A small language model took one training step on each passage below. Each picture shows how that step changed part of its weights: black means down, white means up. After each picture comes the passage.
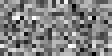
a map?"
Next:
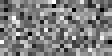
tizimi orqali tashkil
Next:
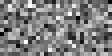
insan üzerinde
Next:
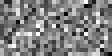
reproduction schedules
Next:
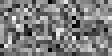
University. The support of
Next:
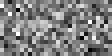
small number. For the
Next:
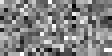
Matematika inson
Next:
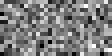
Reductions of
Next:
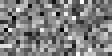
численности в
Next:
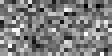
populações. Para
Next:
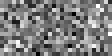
(BBE) yang
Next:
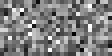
: Statistiques
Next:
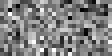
witness in our
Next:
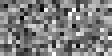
However, the statistical error
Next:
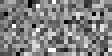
Kf in both
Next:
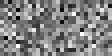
etishga qaratilgan
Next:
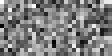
yoki sanoat
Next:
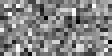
both polarization vectors are
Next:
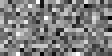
capacitance calculation process
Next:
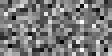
o'stirish, til
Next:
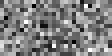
uchun infuzion
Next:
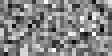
las dependencias respecto
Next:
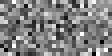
According to our
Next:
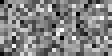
indication of the impact
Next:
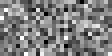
appeared to support
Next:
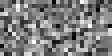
and can attain a
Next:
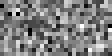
$\varepsilon$. For these
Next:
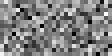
of CXG as
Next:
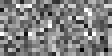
equations for the 4D
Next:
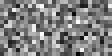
ends are denoted
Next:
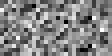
response, while a positive
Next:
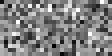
multiplication, this
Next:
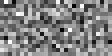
chiqarish jarayonlarida
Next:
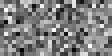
by universities
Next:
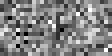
the peak of the distribution
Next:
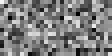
consider finite models, such
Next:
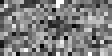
terms in the expansion of
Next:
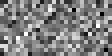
tasks close to the tasks
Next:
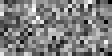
supported in part by the
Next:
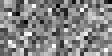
управління. В
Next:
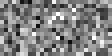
particular box at a particular
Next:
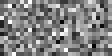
extinction maps
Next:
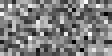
ishlarida tartib
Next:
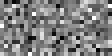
\; . \nonumber
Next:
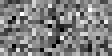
the case of the input
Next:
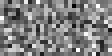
creëren van
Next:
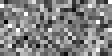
and discussions.
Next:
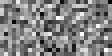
be done easily for a
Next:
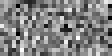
1). Our design
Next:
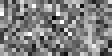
and directions of the
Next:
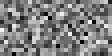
for the crossed
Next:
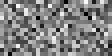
dropped in computation there
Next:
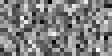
as will be shown
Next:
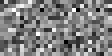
It is clear that the
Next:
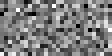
classical $r$-matrix
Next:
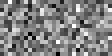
scale. Nonlinear
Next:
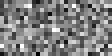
the preceding section
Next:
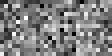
prevede un
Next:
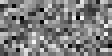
second case study, the
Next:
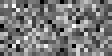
cada población.
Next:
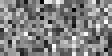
A, Preijers
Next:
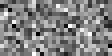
recorded in
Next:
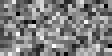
de vorm van
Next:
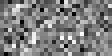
this picture is fully consistent
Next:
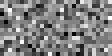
século XIII
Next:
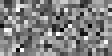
(optimisation 2 in
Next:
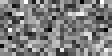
olla recto
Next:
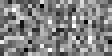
the band fermion, which
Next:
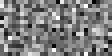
en la última
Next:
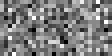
differs only in
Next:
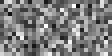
of Machine
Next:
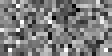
we investigate structural and electronic
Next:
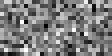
15. august
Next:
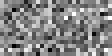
juda foydali
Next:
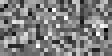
complete AFM system,
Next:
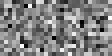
т/га показала
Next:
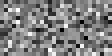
при внесении
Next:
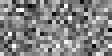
biri hisoblanadi.
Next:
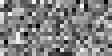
an external electrical field
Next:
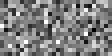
e abençoa
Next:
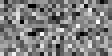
clear definition of its application
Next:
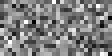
is the following. We
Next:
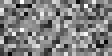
models for both 16
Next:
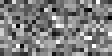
, \ell$, one
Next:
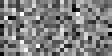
aniqlash, mavjud
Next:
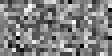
экономики)² и
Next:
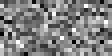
va o'rta
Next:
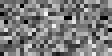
marcaje el
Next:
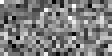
используются цифровые
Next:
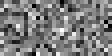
the Wannier functions
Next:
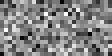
coupling. Instead
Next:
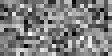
the entropy. Random
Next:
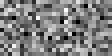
resonator frequencies can be
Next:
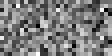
2$ up to
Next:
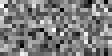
coordinate $z$ along
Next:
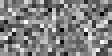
sensitive to qubit
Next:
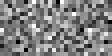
shilliqdan va
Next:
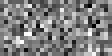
management strategies to improve
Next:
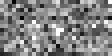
the Fourier expansion of
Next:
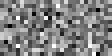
hores per la
